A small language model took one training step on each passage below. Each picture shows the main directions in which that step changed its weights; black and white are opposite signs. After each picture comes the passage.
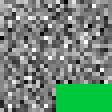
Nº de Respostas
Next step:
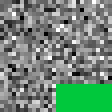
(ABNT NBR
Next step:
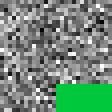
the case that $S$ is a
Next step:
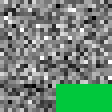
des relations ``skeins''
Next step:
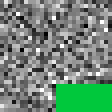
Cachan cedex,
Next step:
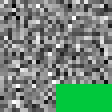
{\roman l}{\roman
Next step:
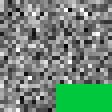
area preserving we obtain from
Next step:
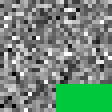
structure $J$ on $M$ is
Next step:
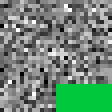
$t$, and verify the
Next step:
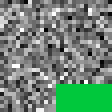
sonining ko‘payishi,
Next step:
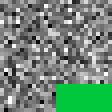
defined in the present definition and in
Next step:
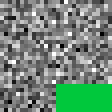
aux fonctions de la
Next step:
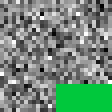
PADA KONSEP
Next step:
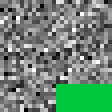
linear and can be integrated.
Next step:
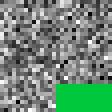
düşüyor ya da
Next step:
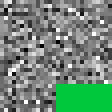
$\phi$-submodules of
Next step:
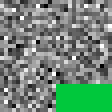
to the inner integral in the above
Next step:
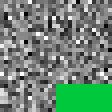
этот фестиваль
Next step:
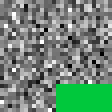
*Challenges and
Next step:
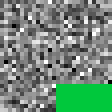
\mathbb{R}^{r \times
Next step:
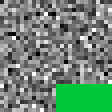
women with Recurrent
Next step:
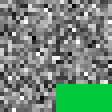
35 nuqta,
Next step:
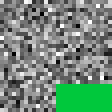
preferem atividades
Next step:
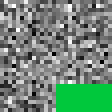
of this phenomenon
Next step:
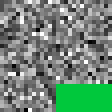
have \[ \sup_{m
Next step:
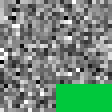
S(U))$ this is the only
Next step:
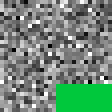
of the first kind associated with
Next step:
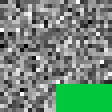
la *Filosofía del
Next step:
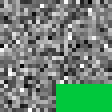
moderno e contra as
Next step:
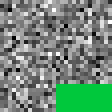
predpisa posebno
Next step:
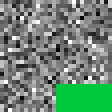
distributed optimization, under the
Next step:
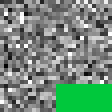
iff \vspace{3mm}
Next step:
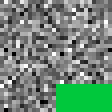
i.e., if there is a
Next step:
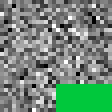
fisik maupun mental
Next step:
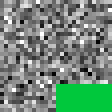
Janeiro, Ed.
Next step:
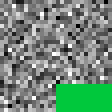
muhitda jamiyat
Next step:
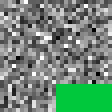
on $X',Y'$ such that
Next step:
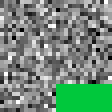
dense open subsets of
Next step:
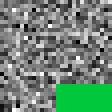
Causality in continuous time,
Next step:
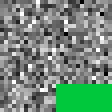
she'rning ma'no
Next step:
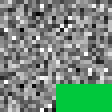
моделями для
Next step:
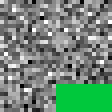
element in the road-rail
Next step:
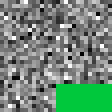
of $X$ relative to
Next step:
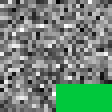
seguridad, de desfogue
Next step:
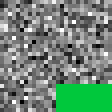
добробити и
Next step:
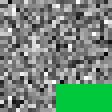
la fecha del día,
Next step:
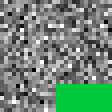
muammoni hal etish
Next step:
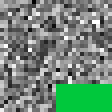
rivojlantirish Davlat
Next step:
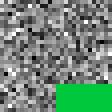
\label{sh10} \ee
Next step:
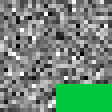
no need to insist on using
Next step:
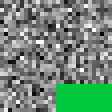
ertak eshitshni
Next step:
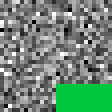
traffic safety.
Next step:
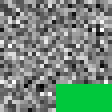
define $\tau_k$ as the first
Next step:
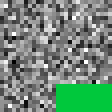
mahalliy tarmoq
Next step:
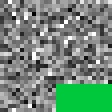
pesquisas voltada
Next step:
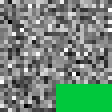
população feminina da
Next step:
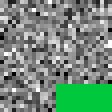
L., Jordaens, K.,
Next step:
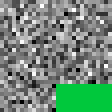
estimate can be interpreted as
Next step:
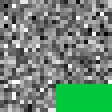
criterion, in the
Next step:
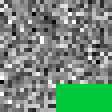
lemme 3.1 et la
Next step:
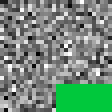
The series of conditions given by
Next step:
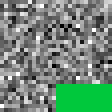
\mC)$. Then one may
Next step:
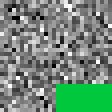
Nutzung: 9 von
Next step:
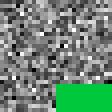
and transformed activities may
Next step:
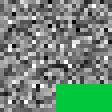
order of convergence of those
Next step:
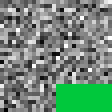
if and only if $p$ is a
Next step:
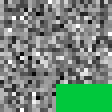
Hermitian metric with
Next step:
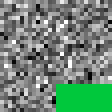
the longest chain between
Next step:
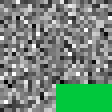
$\A$ with the property that
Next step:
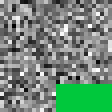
dois “direitos”
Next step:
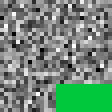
Sharipov K.A.
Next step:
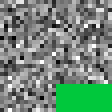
duplication, I have
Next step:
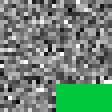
circles that meet at
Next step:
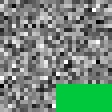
and $\kappa_m$ given in
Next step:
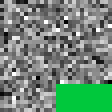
one-dimensional torus.
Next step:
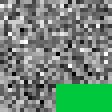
categorías tales
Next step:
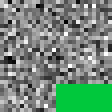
information technologies,
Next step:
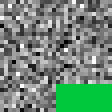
un caballero en una
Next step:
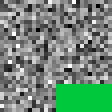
consider the following two cases: \eg
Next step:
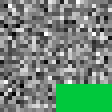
права дружини,
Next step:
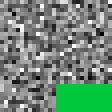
в традиционной
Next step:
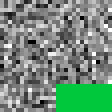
} \forall w \in V,\
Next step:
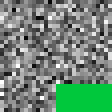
slow manifolds.
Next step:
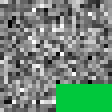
a fi examinate privind
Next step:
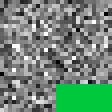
ook van *Gruisen
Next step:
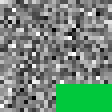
haline gelmiş
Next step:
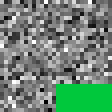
di trasferimento delle
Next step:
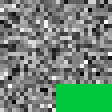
\text{then } \quad
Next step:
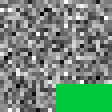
la mejora incluye la
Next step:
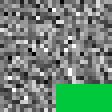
porque dificulta bastante
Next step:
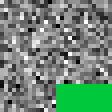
\cite{Friedland and
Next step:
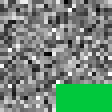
boshqarishga doir real
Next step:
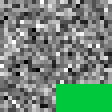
e cicatrização lenta
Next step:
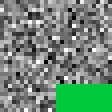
very important to choose
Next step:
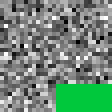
and least squares
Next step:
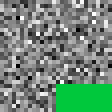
As in the elliptic results by
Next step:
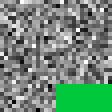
f(P^{\prime})\}$, where the
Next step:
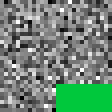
approaches for the rate and for
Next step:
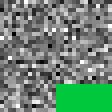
has circular symmetry
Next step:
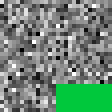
el grupo control, en
